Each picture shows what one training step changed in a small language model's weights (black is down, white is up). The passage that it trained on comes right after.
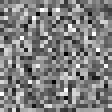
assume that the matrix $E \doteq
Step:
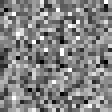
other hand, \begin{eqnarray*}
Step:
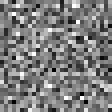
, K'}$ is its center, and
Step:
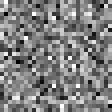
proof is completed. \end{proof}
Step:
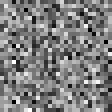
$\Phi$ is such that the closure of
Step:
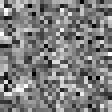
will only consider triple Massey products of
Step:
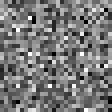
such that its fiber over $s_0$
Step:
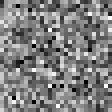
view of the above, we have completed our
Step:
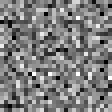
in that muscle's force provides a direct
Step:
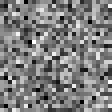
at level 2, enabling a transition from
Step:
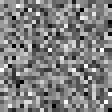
$f: N\rightarrow L$ is continuous
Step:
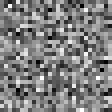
where $V$ is the functor on the surfaces
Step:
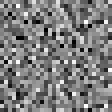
contradiction shows that $u=t_1$
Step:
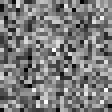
of local ARFIMA(1,
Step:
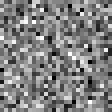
such that for all inputs $z(\cdot)$
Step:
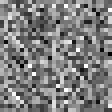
training dataset is based on a survey where
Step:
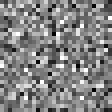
} k \}$. The stochastic reward for choosing
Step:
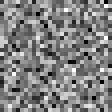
of the adiabatic exponent $\gamma
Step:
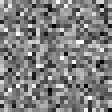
to deal with. Proper maps between
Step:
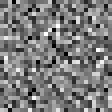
That is, it looks as if we might
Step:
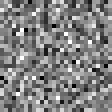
(a) holds. We show that the property
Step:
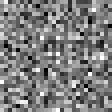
that the resulting set is integral. Therefore, if
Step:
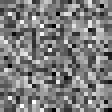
the demand zones in both Figures
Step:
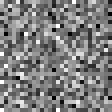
the possibly infinite dimensional, noncompact setting, as
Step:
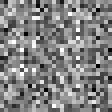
\centering \includegraphics[width=12 cm]{}
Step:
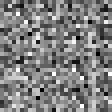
on an induction on the cardinality of the
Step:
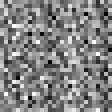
inverse problem comprises change of cost vector such
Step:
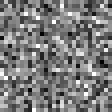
the integrability of ASEP on arbitrarily many
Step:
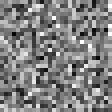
the strains of the Cosserat
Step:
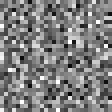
semigroup of endomorphisms and, in particular, the
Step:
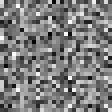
families transform one to another on an open everywhere dense
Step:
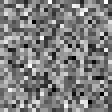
$v$ then it does so at time
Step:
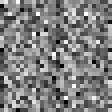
\begin{itemize} \item[{\bf
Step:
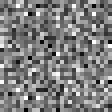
and A. Vijayakumar,
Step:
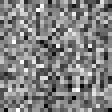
\quad (16)$$ We consider now the surface
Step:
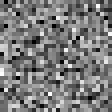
and $2q-1$ neighbors outside
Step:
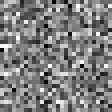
&=&qb\cdot a \nonumber \\
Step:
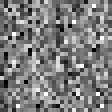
weak$^*$-topology making the multiplication
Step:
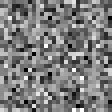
of $\Omega_0$ and the points of
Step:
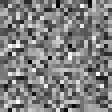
of approximation coming from the definition of the approximation
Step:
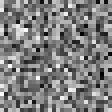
induced derivation. Koppinen
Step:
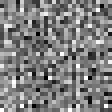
chapter 2.1. \par
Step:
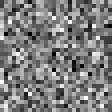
ordinary, and that $I$ is the distinguished
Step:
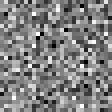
unless the contrary is stated. We write
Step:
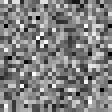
\end{align} which contradicts that
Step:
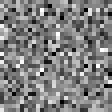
construct. Our results show that, if $n
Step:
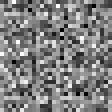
the master thesis of the author carried out
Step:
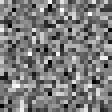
images, we can see that in the main remaining
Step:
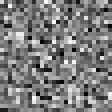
by a recent development in algebra based on the matrix
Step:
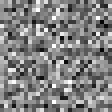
of \cite{janson} that
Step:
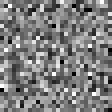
dx du \end{equation} and using the
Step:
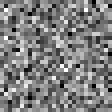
this violation is beyond machine precision and
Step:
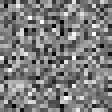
(obtained from Rauzy graphs by
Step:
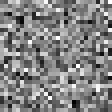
(\theta_{|j} \theta_i
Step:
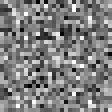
bounds on the quantity $\sup_{t\geq
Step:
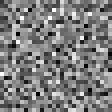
sections, we prove the following theorems:
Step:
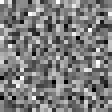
research of R. Huang was supported in
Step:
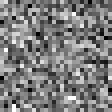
This generalization is a driving force of infinitely many
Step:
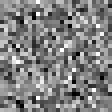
$\mathfrak{r}_\theta>\theta$ for
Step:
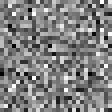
is given about the $L_2$-norm
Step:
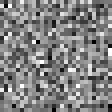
\] \end{example} Based on Theorem
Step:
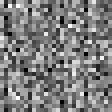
case of a regular matrix pencil, we have
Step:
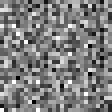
Solonnikov V.A.
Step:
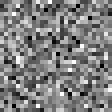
V(t,x,i)$ satisfies the
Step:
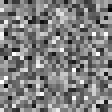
operating cost to be the sum of
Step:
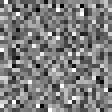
always has a unique mild solution and it has
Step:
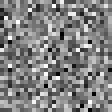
F_1$ is PSSC
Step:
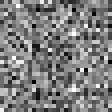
$Y$ are schematically classified by the
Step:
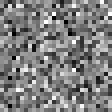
from the martingale convergence theorem there there is a
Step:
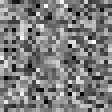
time \(t\), is honest or
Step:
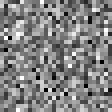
to define the slow projectivized system
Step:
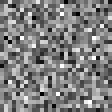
\underline{\large $n\equiv 7$
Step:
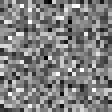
would become his lifelong friend and
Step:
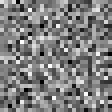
the associated hyperedge in $H$; that
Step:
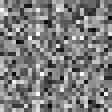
of $E$ consisting of eigenvectors of all
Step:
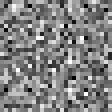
straightforward definition of objective functional is to use the
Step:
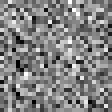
$M$ such that $dr(p)$
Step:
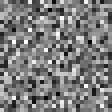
captured by the ESDIB model
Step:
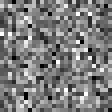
+ B^y = C^z$ with
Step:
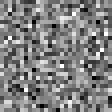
1 it can be concluded that the time
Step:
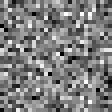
which are 0-preserving and $\vee $-continuous
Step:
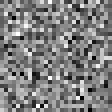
$z\to-\infty$ are precisely the
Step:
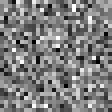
with $M\geq 3$. More exactly,
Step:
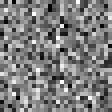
following we will show that with positive probability, such
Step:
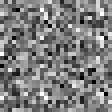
b_1^0)} $ in the layer
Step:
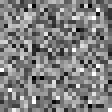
$x$ and $y$. It intersects the
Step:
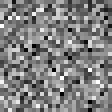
and below, for $x\in
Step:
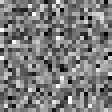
involving a \emph{Stein operator}, and
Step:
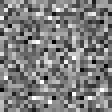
be proved as above. To sum up,
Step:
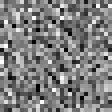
ROF model \cite{4}. By
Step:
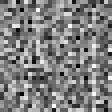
benefit of explicitly accounting for uncertainty
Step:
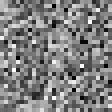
internal stability. In fact all such
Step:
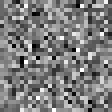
$T_0$ as the one-dimensional
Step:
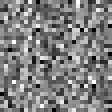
IP number (or IP address) control
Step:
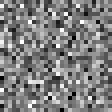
such that $[\xi ,\xi +a]\cap
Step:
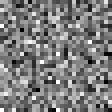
the polygon in the dissection.
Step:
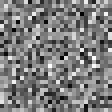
and $\ve$ to be determined later. For
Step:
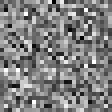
$E$ is a sphere the limiting tree discussed
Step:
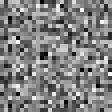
introduce the notion of a {\it canonical
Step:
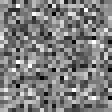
onto, then $f$ is not
